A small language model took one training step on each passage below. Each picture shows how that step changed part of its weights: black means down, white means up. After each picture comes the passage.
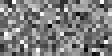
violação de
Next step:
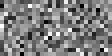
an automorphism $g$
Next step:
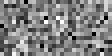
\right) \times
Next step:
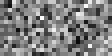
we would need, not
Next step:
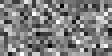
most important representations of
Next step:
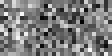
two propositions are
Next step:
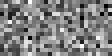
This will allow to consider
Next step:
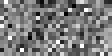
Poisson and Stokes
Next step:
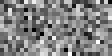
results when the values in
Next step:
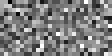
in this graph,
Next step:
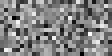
the integrals equal to
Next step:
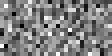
$A$ be the
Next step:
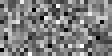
D \big]
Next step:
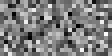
maximal subgroups of infinite
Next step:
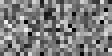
en los cuales se
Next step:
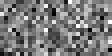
обучением и
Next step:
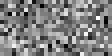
va gapirish,
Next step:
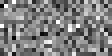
\] so letting
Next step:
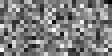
Doctor of Pedagogical
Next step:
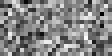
upper and lower inclusions
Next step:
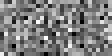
\otimes V^* =
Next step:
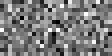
методов лечения
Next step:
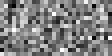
the ODE at the
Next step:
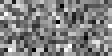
Zhang W.,
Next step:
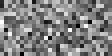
an integer linear combination of
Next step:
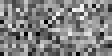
tanto, Heller
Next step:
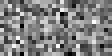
a homotopically
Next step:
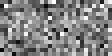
moyens pour
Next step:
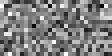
oshirilmoqda. Bu
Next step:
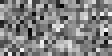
have: $\langle
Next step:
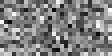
that the twist
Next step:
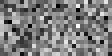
we have the following relations
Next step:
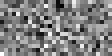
of this paper. Suppose
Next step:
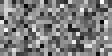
de vista experimental
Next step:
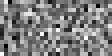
$M$ is a
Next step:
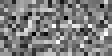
im Einklang mit
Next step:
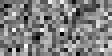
will be used to control
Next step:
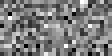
di kalangan
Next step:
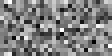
nosso mundo.
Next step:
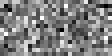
nową ocenę
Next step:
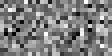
cursus et la
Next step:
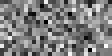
de París, que
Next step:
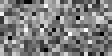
sequence.\\ Moreover,
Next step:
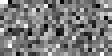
form. For a given
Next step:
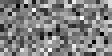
significant contribution of
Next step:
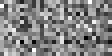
Бұл не
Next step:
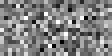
along a curved common
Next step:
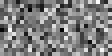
polynomial is given by
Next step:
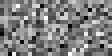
$3$ dimensions.
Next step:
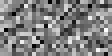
het bedrijf
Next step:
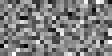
node sequence to fulfil
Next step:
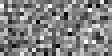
slices in the
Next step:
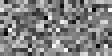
the estimate in the Theorem
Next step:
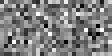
to have pitch
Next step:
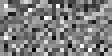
over $V$ and
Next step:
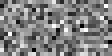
matrices. Constrained
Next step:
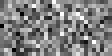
is of strictly higher order
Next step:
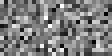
4 nafar
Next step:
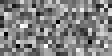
as boundary weight`,
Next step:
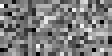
esdan chiqarmagan
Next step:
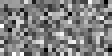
M-P law
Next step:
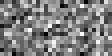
guru berada
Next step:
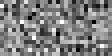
under consideration is an
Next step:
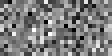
de la mesa.
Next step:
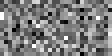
because the mixed method
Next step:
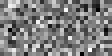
total of $R$
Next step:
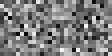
following insight: the
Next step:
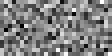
ajuda outros
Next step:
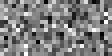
cual se plasman
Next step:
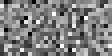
$\mathcal H =
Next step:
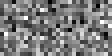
\equiv b$ .
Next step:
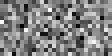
su capacidad de uso
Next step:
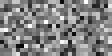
{\bf Proof.}
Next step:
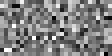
the FS problem
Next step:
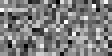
bent function on
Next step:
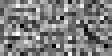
les clients, les
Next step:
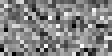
that Descartes,
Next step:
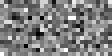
of the coefficients of the
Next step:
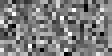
are trivial. Since for
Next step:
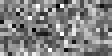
alg groups}),
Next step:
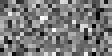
that it is positive so
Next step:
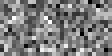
bo'lishligi bilan
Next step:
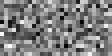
nisbatan universal
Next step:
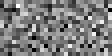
conjugate gradients
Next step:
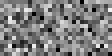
the section we want to
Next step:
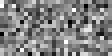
areata: A
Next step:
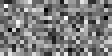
Saîd b.
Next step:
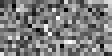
in each degree. The
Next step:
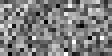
de CRUD
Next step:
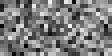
zo bezet
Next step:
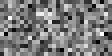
её исторического
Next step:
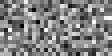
En effet,
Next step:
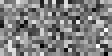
using the notation of Section
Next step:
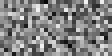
in parallel to the three
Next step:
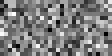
show that $\rho$
